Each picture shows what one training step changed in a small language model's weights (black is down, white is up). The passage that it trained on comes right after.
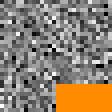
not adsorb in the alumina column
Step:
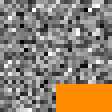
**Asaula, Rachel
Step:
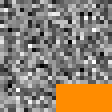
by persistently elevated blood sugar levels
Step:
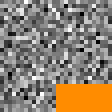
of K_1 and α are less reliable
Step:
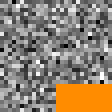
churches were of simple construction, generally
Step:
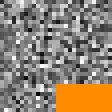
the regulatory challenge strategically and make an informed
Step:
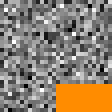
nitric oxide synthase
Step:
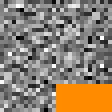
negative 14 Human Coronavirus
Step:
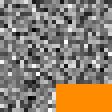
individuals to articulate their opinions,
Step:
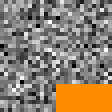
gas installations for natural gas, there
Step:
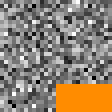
LL as long as the recommendations provided are
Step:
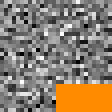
and user experience that are very similar to traditional
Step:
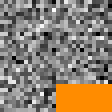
carbon monoxide in sample points B and C
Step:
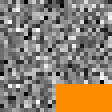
i) coexistence, when human
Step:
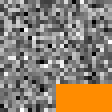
as well as which repositories and licences
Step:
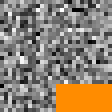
to the cloud-based Thingspeak
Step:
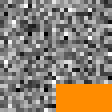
localized to regions of spacetime with associated
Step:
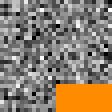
amount of external finance for economic growth and development
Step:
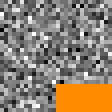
of HF. INTRODUCTION A chronic condition known
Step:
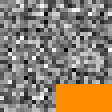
a conclusion and are less likely to be
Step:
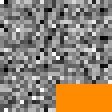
initial effective temperature the acceptance probability of a
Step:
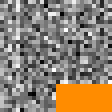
A) and another for the inner layer
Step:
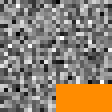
protein precipitated with methanol.
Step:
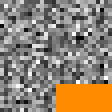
specific heat 635 transfer area of the
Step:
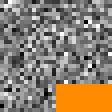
created. The field of song
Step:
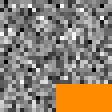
Agreement with the Croatian Conference
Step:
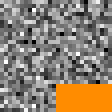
to academic library communication process with users.
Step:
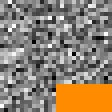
[12]. Depending on specific knowledge
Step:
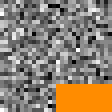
HPV vaccine. In
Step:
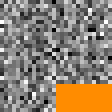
application of cold delivery systems to reduce
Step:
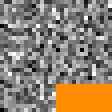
paper may be of value to Small and
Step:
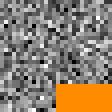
challenges and opportunities faced in expanding
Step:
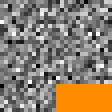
learning outcomes for all. EdTech
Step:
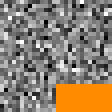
*Perceived Risk Theory* framework
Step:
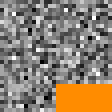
quasars and the AGN's that
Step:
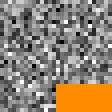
each washing, the sediment was mixed
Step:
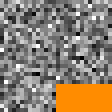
there is a statistically significant difference in
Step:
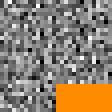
of AEMs in an electrochemical
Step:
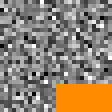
parcel of human society to combat
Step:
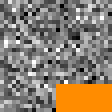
but positively associated with participation in demonstrations.
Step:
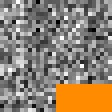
The supply voltage is varied to observe the performance
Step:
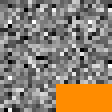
T-cell frequencies and cytokine responses
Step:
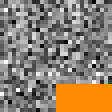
This study is considering the longitudinal sound
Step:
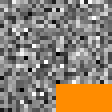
these purposes are mean plots, standard deviation plots
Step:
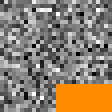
less and less. Therefore it can be said
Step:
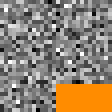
start looking for it initially. The
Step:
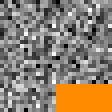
likely to benefit the entire renovation market.
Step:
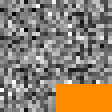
to an EU membership, the EU also
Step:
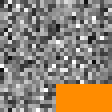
al. 2011) proposed a six step model
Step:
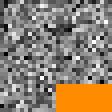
Horticulturae*. The paper
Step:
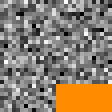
for small molecule detection and whole-cell
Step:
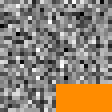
for each snapshot may be
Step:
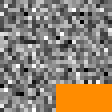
and practical examples from industry experts. Gain
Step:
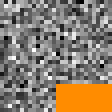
microscopic lesion, accumulation of
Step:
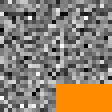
at three different levels, i.e
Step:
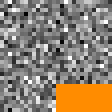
of quickly and reliably detecting fire
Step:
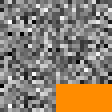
was collected in the usual manner.
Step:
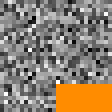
law; - civil servants' professional
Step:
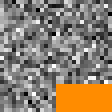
FV relationship with approach jump, linear
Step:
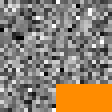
tissue type. In recent years, the
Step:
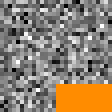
and Nano- particle improves coefficient of
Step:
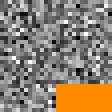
to physical injuries and water loss because
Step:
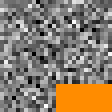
which serve as both tools for development and sources
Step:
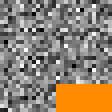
academic performance irrespective of location.
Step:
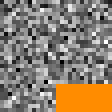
social, linguistic, cultural and emotional
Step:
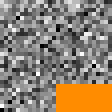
changes on CT scan. Changes identified
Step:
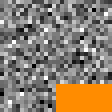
optimization, that is, on-page
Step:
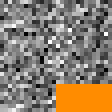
[1]. The boosting approach classifies
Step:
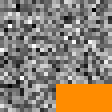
shown that 38.5% of patients could
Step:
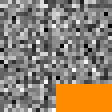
akin to non-collective motion or
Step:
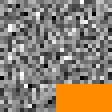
0.587, that corresponded to
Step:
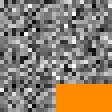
who can handle green procurement
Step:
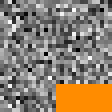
in the apartment, burning
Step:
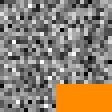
Thomas, G.M
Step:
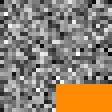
converging gaze was confirmed.
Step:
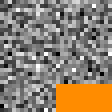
of germination, (D) the
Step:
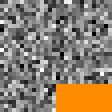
many targets. However, due to my determination
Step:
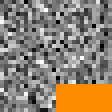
to γ lamellae in the
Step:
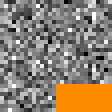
analysis *workflow* (Fig.
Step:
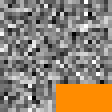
are factors that regenerative sustainable housing
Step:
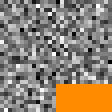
indicator. Following is a summary of the
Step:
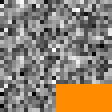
the respondent has to tick the answer
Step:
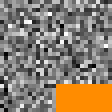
well established yet. Originally,
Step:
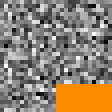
CdS to form an extended active
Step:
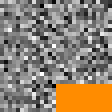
natural resource management and infrastructure improvement can enhance
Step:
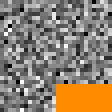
or sheet erosion in most of
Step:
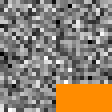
straw strength was studied in five varieties during the
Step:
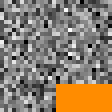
of Sawan it is also known as
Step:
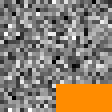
remain frozen. Selected samples
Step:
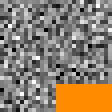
has to be molded under very low
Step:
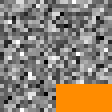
the case of the sample after subjected to thermal
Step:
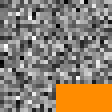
employees towards safety (30.25%), safety
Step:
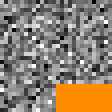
demonstrated promising inhibitory potential based on their
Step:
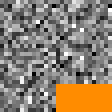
FE solution, whereas the analytical solution is
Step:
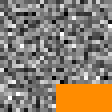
from different disciplines, as opposed to
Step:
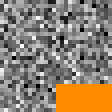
researchers usually prefer to distinguish three main categories
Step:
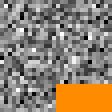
PD concentrations. Maple had the
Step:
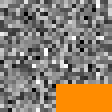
and dispensable used: cold PBS
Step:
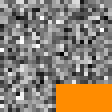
3: There is no significant difference in academic
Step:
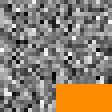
in Model 1 and odds ratio:
